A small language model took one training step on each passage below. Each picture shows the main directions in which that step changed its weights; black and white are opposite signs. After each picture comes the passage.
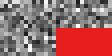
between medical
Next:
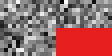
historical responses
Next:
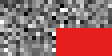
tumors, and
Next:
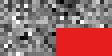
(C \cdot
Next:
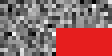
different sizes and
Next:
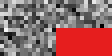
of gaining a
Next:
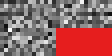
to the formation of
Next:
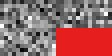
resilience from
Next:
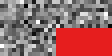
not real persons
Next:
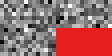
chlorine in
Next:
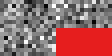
supplies as the
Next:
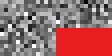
physical capital and
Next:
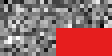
are interacted with
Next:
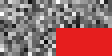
wall surface without
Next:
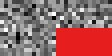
characteristics, determinants
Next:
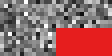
mode and respective
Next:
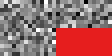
between languages,
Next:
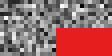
of 343 patients
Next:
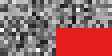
in fast frequency
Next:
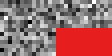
number of sexual
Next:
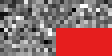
was very high.
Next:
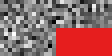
instrument and
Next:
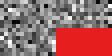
be a mere
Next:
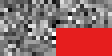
water distribution networks,
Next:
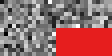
no electricity in
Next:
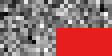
was done between
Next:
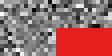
extraction MIC values
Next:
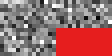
with emergency
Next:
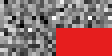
derivation of
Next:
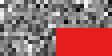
the transcription
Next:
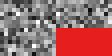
resolution of the
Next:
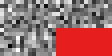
the epidemic
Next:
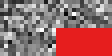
of a previously
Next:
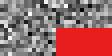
appearing # with
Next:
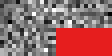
confused with
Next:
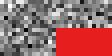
where the functions
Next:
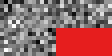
are the most
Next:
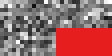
without resting
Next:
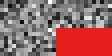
more effective than the
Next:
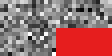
in students. For
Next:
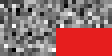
4. In respect
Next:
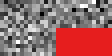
models. This study
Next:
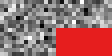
has been done to
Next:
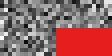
growing demand in
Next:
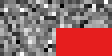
fluent layer of
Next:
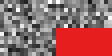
notion of
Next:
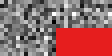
accounting techniques
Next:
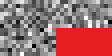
by the significant
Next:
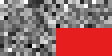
focused on the
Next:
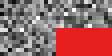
term of temperature
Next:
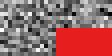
of data producers
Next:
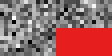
one dimensional
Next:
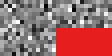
emerges between
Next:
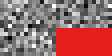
projects, as well
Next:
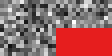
key aspect of
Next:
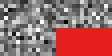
be reviewed and
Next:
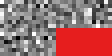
the GPL
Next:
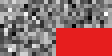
verification of the
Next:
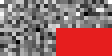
the proposed model and
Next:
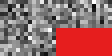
accurate and
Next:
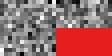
while pooled
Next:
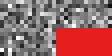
university students in
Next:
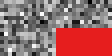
for studies of the
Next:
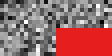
more responsible with their
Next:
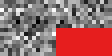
R) remains.
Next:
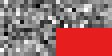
Also, lack
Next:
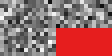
is the width
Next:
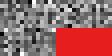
you and your
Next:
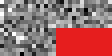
the disease can affect
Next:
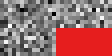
interpretation time,
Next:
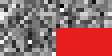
is triggered
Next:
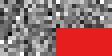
coli* with
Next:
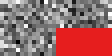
with bacteria
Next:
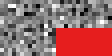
Ministers of
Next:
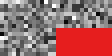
with the associated
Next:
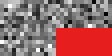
seeds of
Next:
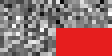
market. The extent
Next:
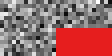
was found that students
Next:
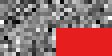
argument $x
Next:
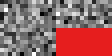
value of the energy
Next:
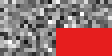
responsive to
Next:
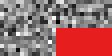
direct experiences of
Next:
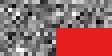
fragments from
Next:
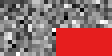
rather than a global
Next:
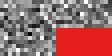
performance for lossy
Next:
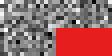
the body and
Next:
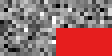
materials should be
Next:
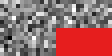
communities and how it
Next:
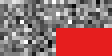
and premature
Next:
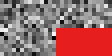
and prior works does
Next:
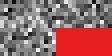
use of genetic
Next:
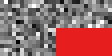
Food and
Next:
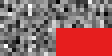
usual there are
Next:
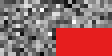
and TP.
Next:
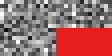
the archaeological
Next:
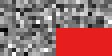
Points of
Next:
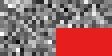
condition before and after
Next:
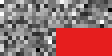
its operations to
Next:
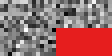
in charge of
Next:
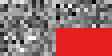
in the teaching and
